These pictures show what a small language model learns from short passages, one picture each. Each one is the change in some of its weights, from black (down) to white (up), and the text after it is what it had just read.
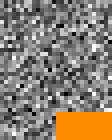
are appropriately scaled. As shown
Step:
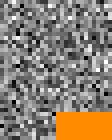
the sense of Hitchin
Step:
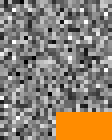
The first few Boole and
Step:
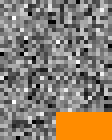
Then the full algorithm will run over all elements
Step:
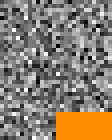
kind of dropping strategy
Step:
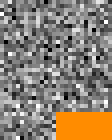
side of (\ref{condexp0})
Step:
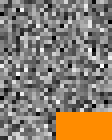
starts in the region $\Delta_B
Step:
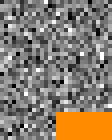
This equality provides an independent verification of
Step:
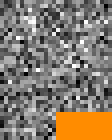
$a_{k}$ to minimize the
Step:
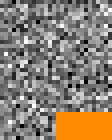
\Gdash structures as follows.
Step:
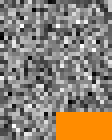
\leq \infty$, then for $f, g
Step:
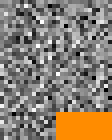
Preuve.} Notons
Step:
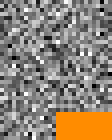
distinguished unipotent element of
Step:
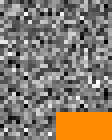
of the tools used in the proof of this
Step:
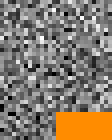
difficulties in the construction of an equivalent
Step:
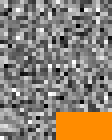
of Kac-Moody
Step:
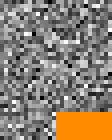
X_P$ is cyclic. We denote
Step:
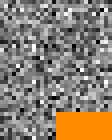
$\xi$ admits a representation as
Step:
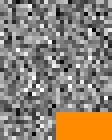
\cite{Prz3}, and
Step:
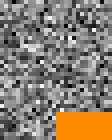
for memristive circuits in
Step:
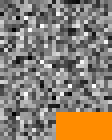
to the following formal series one: $$
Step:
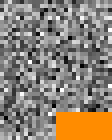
\centerline{$P_2 =
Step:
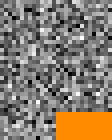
in fact follows from an even more simple example,
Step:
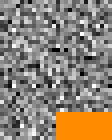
\disbder{g}{u} &
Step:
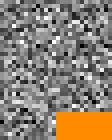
not WR. \end{cor} \proof
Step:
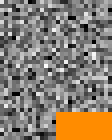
implies that for every $C>0$, there exist
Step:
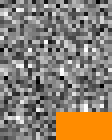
time-independent reactions, using
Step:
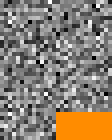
a topologically deformation retract of
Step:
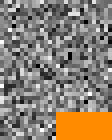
ubiquitous. The idea and
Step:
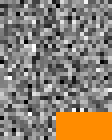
$ f_{i,j} $ is contained
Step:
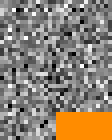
that involves continual refinements and
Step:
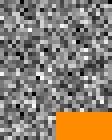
\thanks{The second author was
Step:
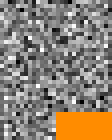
if {\sl PosDef} ==
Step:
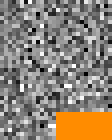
Frobenius endomorphism, and
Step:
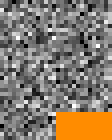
topic. The author wishes to
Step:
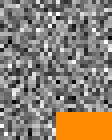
define the empirical types distribution
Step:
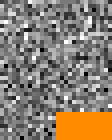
the map $\Psi$ is not necessary
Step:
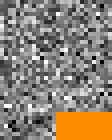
function $f$ is bounded on the interval
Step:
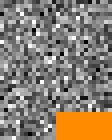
vertex \( s \in V(C_1)
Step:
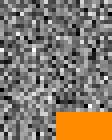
factors still play a role in
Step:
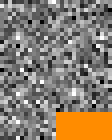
to this, measuring volumes
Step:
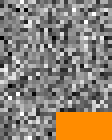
well-behaved such that a connected $\cal
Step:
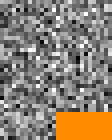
six families of elements, \[ \{
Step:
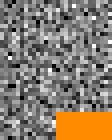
algorithms MM/NGS,
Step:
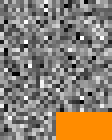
for all cases with the exception of
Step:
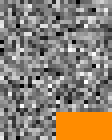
$$ where $\overline{g}$ is the metric of
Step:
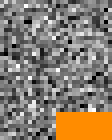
the pseudo-hermitian
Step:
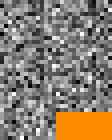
a fiber functor but for a general
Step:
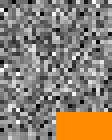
the history window. Since
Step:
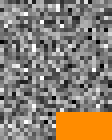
$\Drn\subset \Do$
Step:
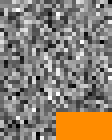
used in a lot of papers during
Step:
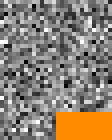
the case where $\sigma(t, x)$ is
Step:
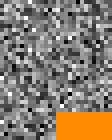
As a consequence, a new method for solving
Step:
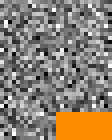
are concerned with settings where data
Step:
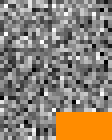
_j\},$ it is the identity
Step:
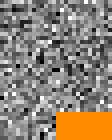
is a subset of the Cartesian product
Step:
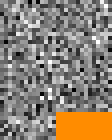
which is holomorphic in the circle
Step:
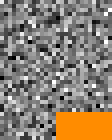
does not hold. For instance, there
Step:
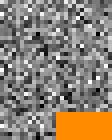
are available in the
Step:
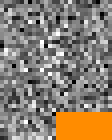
the referee for valuable suggestions
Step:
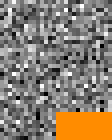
such a surface is then considered for a given
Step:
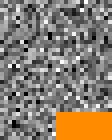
proceed to establish the convergence
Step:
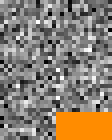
when $x,y \in X_{fin}$,
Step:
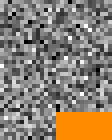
a norm-dense submodule of
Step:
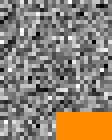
some of the earliest types
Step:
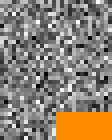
For simplicity, we will suppose
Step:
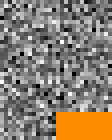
when intersected with $[-1,
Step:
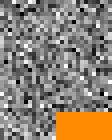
This distribution has density given \begin{align}
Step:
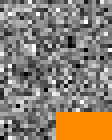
$W^\top$ gives \begin{align}
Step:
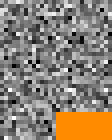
that there exist arbitrarily large real
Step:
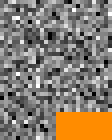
result reduces to the following succinct
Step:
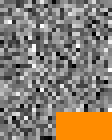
the classification, we obtain a description of
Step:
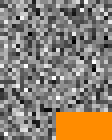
proceeding on, we present some
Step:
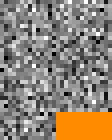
and $\blacktriangleleft$ denote,
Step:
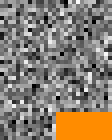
an Euler operator on the top de Rham
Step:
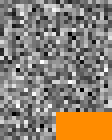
V(X_i)$, and all vertices of
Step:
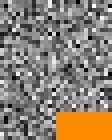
S^3$. Other examples of
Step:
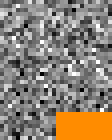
CPE for bivariate
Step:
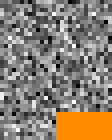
free. Without loss of generality each
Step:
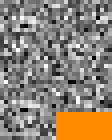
finite~$p$. } \section{Proof of
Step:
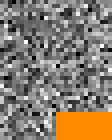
LASSO method. Models
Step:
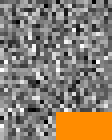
the intersection points of $L'_2 \cap
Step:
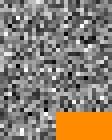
superalgebras are conservative
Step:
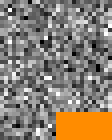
\ref{L:Wald}. In the
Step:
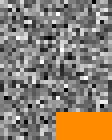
of {\it compact\/} coassociative
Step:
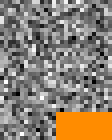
the global coordinate system are defined by a
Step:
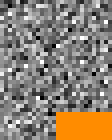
resolution of $C$ over $A$. The
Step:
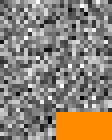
It is possible to prove Lemma 3.3
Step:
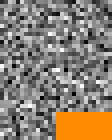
{\longleftrightarrow} y \bigr]
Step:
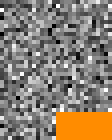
{k}$ is a path in $\Graph
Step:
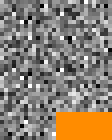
define the transition weight by the following formula
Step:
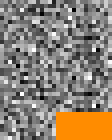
\begin{document} \begin{center}
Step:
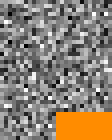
we can justify approximating the
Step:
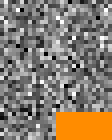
of the hypergraphic matroid will be a
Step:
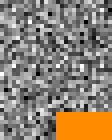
column of~$B$ and selects a
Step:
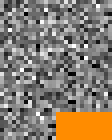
\end{equation} By the up to
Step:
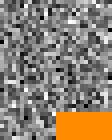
Atoms(A)$ such that
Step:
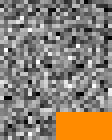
et al.} showed that this bound is also
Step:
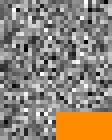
0$, and the corresponding reflective operator as
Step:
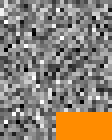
$1$-strongly associated, hence transform
